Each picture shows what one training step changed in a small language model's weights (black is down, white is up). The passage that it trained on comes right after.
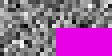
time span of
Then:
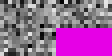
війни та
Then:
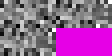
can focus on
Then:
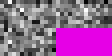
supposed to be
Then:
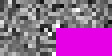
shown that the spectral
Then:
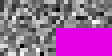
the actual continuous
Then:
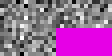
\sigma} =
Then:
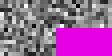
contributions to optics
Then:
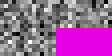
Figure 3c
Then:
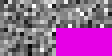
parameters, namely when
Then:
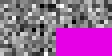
3 ta talaba
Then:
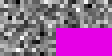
Drude expression
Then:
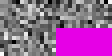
can be determined as
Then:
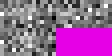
belongs to
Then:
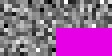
such as the
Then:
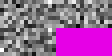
De acordo
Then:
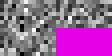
the diffusion time
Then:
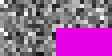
across 63
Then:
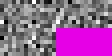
not accepted
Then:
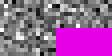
propagate as
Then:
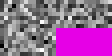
the bound state
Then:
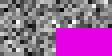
Por otra parte,
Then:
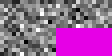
well defined. In
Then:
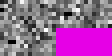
la pregunta
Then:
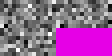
that they are also
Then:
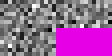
и умения,
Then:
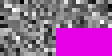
$L$ corresponds
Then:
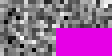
physical and numerical effects
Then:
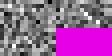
the problem for
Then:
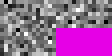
uniformly random permutation
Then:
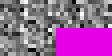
of graph we will
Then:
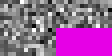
da dignidade
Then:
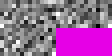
R., Ng
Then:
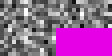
of the evolution of
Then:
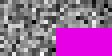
given a representation
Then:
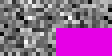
The structure of
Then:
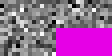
an adjoint and
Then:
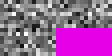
expectation values of
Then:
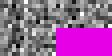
and examples of the
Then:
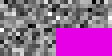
não haveria
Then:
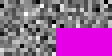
as a set of
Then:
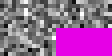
of the solution
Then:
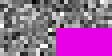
simple idea that each
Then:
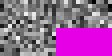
$J$ is
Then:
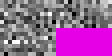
effects are introduced in
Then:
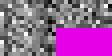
due to the
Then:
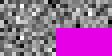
\log r -
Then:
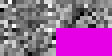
Program ini
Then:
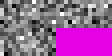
Note that if we
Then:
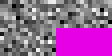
we are concerned
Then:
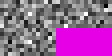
Accordingly it
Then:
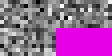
meV can produce
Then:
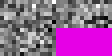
will be applied to
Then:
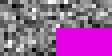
we introduce other
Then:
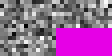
basis of the four
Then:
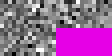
України, ф.
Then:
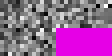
periodically driven
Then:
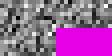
input signal and
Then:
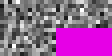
the downsizing
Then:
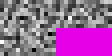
the periodic case
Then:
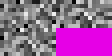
a simple result of
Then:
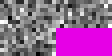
even perfect knowledge of
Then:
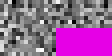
integrate over
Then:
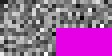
trabajador y
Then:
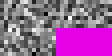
the probability measures
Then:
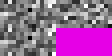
properties of these
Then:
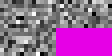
Within our large
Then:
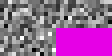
the most precise and
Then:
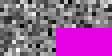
temporary data
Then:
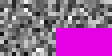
the improvement of
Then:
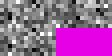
ray induced rates
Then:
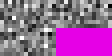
energies but last a
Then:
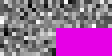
such substructures
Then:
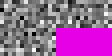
for curved target
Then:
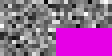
this paper, our
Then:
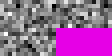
where $a$
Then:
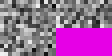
va Asian
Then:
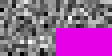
the performance of our
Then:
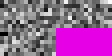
it is not even
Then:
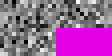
input SNR.
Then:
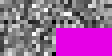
fanlari nomzodi
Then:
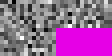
les couples
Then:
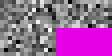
et bandes
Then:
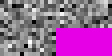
If we now fix
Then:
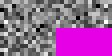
mereka dapat
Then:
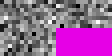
paving, it
